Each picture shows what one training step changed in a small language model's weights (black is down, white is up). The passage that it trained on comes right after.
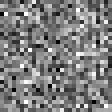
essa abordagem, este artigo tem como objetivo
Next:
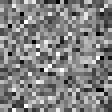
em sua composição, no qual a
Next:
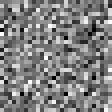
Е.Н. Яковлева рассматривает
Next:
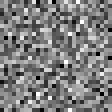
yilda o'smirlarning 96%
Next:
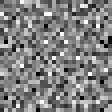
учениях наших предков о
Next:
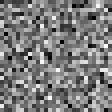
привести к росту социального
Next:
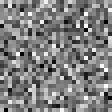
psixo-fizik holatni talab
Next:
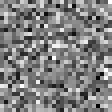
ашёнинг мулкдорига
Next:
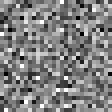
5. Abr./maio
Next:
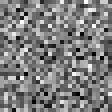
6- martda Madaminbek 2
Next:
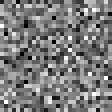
р' ó в ь ч' к
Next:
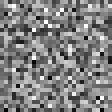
ko'plab imkoniyatlar mavjud,
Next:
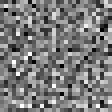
Rashidovna. Studies of the
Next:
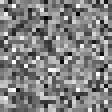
estável a concentração do composto
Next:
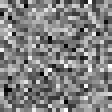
tasniflashning tamoyillari,
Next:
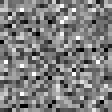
culturais: “*a ideologia não está
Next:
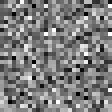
Durbek Kudratillayevich,
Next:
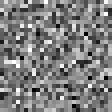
etadi. Bu jihat klassik Motor
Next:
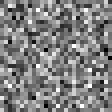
means of increasing the proportion of
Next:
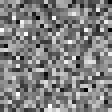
Дані McKinsey
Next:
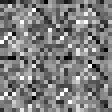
DES CAPRINS AU
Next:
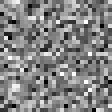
распределить полученный доход
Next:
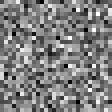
Hakimov Musahhih:
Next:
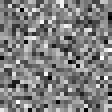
2 yıl Haftada 3 gün
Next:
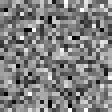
bolajaq tarbiyashılardıń
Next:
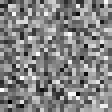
vivant. En effet, outre le fait
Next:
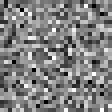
desarrolla en *L'État
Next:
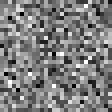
evidencian una mayor concentración en
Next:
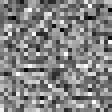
a seis pesos cada una hacen
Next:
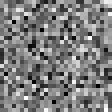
Pleistoceno Inferior y
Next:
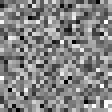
par un ensemble de déterminants.
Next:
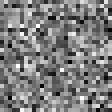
satisfacerlos, parece que Dios
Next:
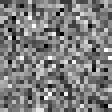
entendimento, Jacobi²⁷
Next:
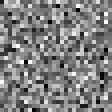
the substantial damage they
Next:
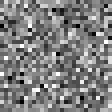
протезирующей пластики
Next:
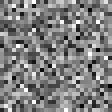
ampliação da assistência especializada para
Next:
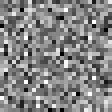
Hellendoorn, 1993), tomando
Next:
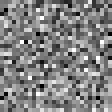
мета якого — виховувати
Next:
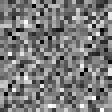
nomidagi O`zbekiston Milliy Universiteti
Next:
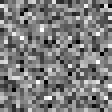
перед тим, як перейти на
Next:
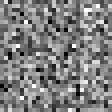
- ba la gen - te de ri - -
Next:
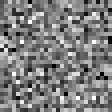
рельефа, микроклимата
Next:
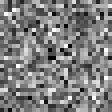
Nos últimos anos, diversas instituições
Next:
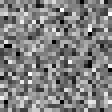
daarop verschenen studie van
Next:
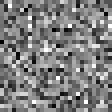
en esta oportunidad sería el tarwi.
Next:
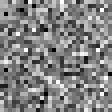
o'zlashtirish foydali ekanligini
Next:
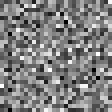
оголошено конкурс на
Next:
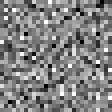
shoira ijodining individual hodisa
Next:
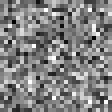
westerse concurrenten, met
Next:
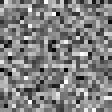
respiratoria, a la que se
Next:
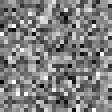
A vödröket egy
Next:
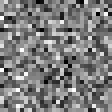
Buku III Jilid
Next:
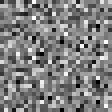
ularni tahlil etish; laboratoriyadan
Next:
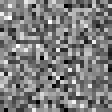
a recuperação da informação do tipo
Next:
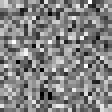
murakkablashib boradi, bu esa
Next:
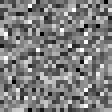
для можливості забезпечення комплексних підходів
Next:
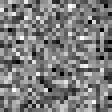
por su ayuda en la elaboración de este
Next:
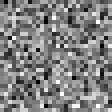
Постгуманизм и личность
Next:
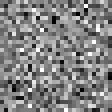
складання модульних контрольних
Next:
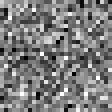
criminalidade (Quinsey,
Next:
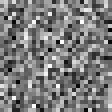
debe estar instalado en los dispositivos de
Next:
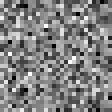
todos os pontos que seriam
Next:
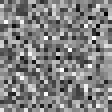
IzhGTU No. 3:
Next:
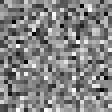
tecnologiche ha portato molti e
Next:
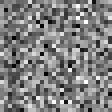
Unterstützung für Autor*innen
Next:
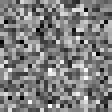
eu estou numa empresa que é
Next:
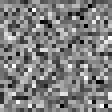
ko'rsatib kelmoqda va bu
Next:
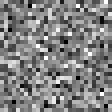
di condividere le notizie.
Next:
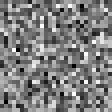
в форме игровой задачи;
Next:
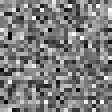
el avance en el análisis porcentual
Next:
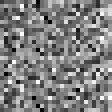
skills, teacher, student,
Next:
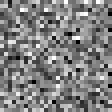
Como ajustá-los é
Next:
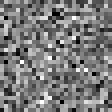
el uso de las representaciones externas
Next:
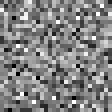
va ularning vaqt xarakteristikalarini
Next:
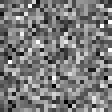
παρέχει σε
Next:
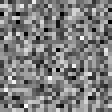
qilish kabi metodlardan foydalanildi. Mazkur
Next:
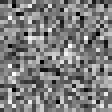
виробництва продукції, яка
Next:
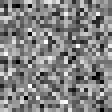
— дедалі виразніші.
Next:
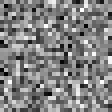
aulas”. Desde el punto de
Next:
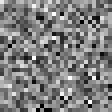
turizmni rivojlanishda klaster tizimlaridan
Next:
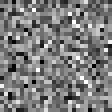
Shodi qizi Termiz davlat universiteti
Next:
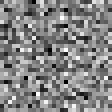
Words: Environmental Management System,
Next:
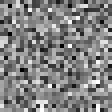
шўрланиб бормоқда.
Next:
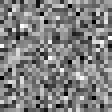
melibatkan melalui sinergi
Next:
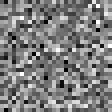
замонавий методлар асосида
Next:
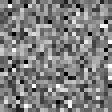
texnologiya transferi kontekstida
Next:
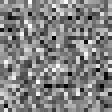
europeus, para controlar os
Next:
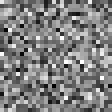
qiladi va qaysi yosh oralig'ida
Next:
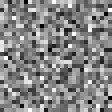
o‘lchovlarni saqlash,
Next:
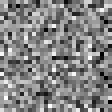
e social, oferecendo serviços que
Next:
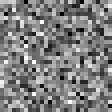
Rejep O'zyurek –
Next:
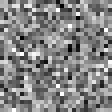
depressão, ansiedade ou
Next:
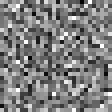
birliklar hamda o‘zbek xalq
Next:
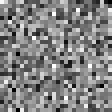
geliştirirler. Ancak,
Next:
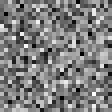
salbiy oqibatlari.2025 y.
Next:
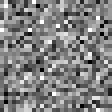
olgan bo'lsak, psixologik
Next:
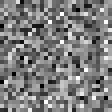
فيها المياه لتوزيعها
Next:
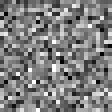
dahil ramdam niya ang
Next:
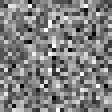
медленнее за счет испарения
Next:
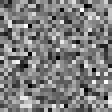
uma pequena carga axial ($N
